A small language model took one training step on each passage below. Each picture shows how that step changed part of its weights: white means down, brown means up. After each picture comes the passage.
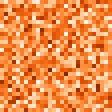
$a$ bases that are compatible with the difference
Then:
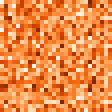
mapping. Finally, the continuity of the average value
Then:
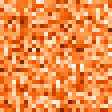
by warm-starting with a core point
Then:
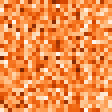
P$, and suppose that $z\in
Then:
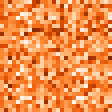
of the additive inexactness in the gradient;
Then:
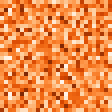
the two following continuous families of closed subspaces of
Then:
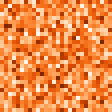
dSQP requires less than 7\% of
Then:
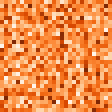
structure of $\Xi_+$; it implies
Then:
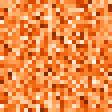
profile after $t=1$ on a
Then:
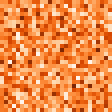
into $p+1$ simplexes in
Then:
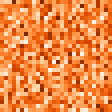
account the zero-mean random vector $\Delta
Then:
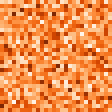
the Monotone Convergence Theorem, we have $$
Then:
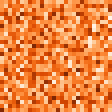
free Burnside group of rank $m$
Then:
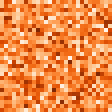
and their classifications \dotfill\ 2
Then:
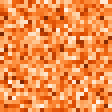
for $\mathfrak{su}(n-1)$
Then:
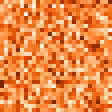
\R_+$ be a monotone function of class
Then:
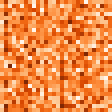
This enables description of a rod using nonlinear
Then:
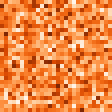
algorithmic details of both approaches; regarding the
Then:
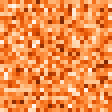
condition \Lxb\ for some
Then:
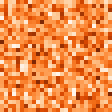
poset induced by ordering of the Borel
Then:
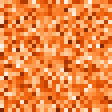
$$ Furthermore, if $F\in
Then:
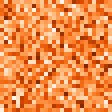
\| \mathrm{d}\omega<\infty.
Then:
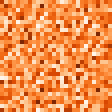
are the biggest algebras over which the space
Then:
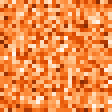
of different dimensions}, J. Differential
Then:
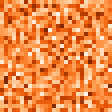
1.4 Connectivity of inhomogeneous
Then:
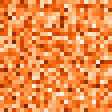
have proven that we approximate the solution with discrete integral
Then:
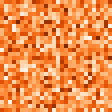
$\bar{\tau}$. On the other hand,
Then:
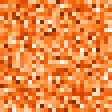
multiple elliptic beta integral with a complete proof.
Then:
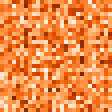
holomorphic line bundle $L$ over $M$
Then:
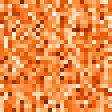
and $(d^{ij})$ denotes the inverse tensor
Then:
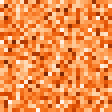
for any $a\in A,$
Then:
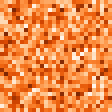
{\it strictly $\Cal R$-outer}
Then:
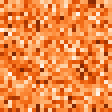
\cite{FM} for the details.
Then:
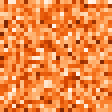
1 and 2, we can conclude that a choice
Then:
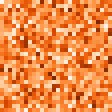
$\tilde r>0$, such that
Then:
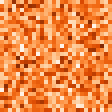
type of $M$ at $p$ is
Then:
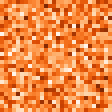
other, $u_1=\alpha
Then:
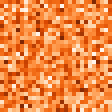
form the Grothendieck group associated
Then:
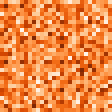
value problems (BVP's). Let
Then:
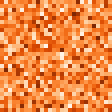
S \delta(x,y) \leq
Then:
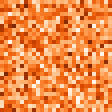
For a finite and simple graph $G$ with
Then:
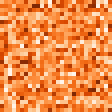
fundamental new ideas always in the background, an author
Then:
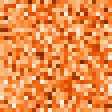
\lambda)$ of $B$, and a sequence
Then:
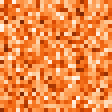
expand the data about isogeny classes (see
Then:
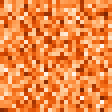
\besn \label{6}
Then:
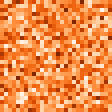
then $\Phi_*(\De)$ is not a solution
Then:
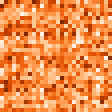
The number of terms in each line of the last
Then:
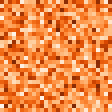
only if there is a positive integer $N$
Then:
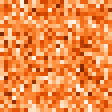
We show that $\eY$ is precisely the
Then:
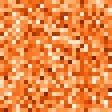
\cite[Theorem 3]{stu} the
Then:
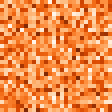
the following subsection, we give a geometric interpretation of
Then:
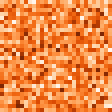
we studied the HHO finite element approximation for a
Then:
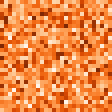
\cite{brain} took
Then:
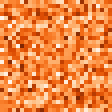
If all $t_i$ are conjugate,
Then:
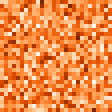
$\N$ with infinite support such that $\E
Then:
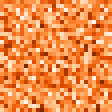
with $x=1+h$ and
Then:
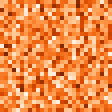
the majority truth assignment) on
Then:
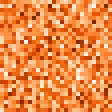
\in \R$, then $d$ is
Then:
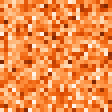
known isotropic evolution law. Here, instead, the
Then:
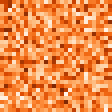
we let the number of basis functions be the same
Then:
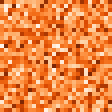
avoiding $p$. Then $I \cup
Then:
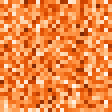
numbers $n$ and $e_k$
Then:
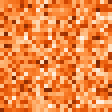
but most include some mathematics resources.
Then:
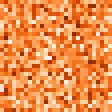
operator was shown by Kuchment and
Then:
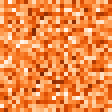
$$ It follows that in this case the values of
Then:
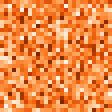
2\log(2rx) \cdot
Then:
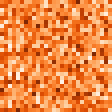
\right) t^{-\frac{L
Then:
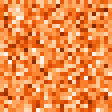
in \eqref{g} in the class
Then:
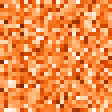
$\sigma\in\sym{n}$ for
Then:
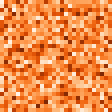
origin. What this implies is that for a
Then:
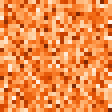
reference set $X$} if the following holds:
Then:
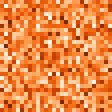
the $G-$action $\pi$, the first
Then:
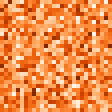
in algebraic geometry is the dimensionality problem for plane
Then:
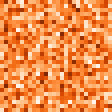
) -- (-\CentRegBound,
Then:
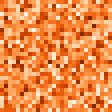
a continuous function in $\Omega$, where
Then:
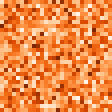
\noindent The coproducts define an algebra
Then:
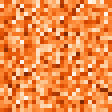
simulation-based and other relevant articles in
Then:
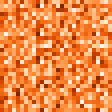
is quite useful to obtain an explicit description of the
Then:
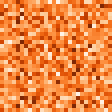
appropriate definition of associated prime submodules, then many
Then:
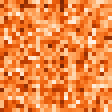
a non-negative multiplicity function and $ m
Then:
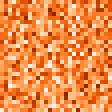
$D$ in $\mathbb C^n$
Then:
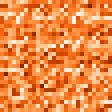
linear parabolic equations by using the techniques of
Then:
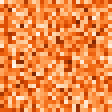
$\overline{B}$. Suppose the family is
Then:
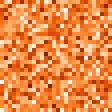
there exist two positive numbers $r (\ve)$
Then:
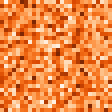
want to stabilize by static output feedback
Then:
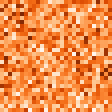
$\nabla$ is identically $0$ if and
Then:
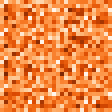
Univ. Math. J. {\bf
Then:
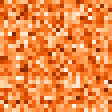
than similarity (or unitary equivalence) of
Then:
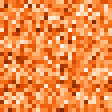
denotes the CPU time described by second.
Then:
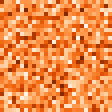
proper bistellar moves, and
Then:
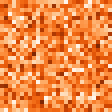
indicator function of the domain $G$, $$
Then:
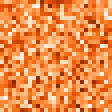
\mathcal{P}$ and choose a
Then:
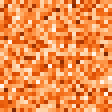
in $\X$ is supercyclic for an operator
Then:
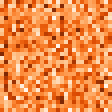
for all other members of $A$, because
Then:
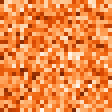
0\mapsto {\cal G}_a\mapsto
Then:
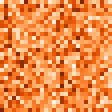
for a complete proof of this fact. The symmetry
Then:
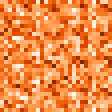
power-restricted pulse shapes
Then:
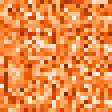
effectively used by the heuristic always belongs
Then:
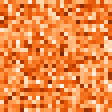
have $q_{k_j}\cdot
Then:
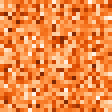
main result. Its consequences are discussed in
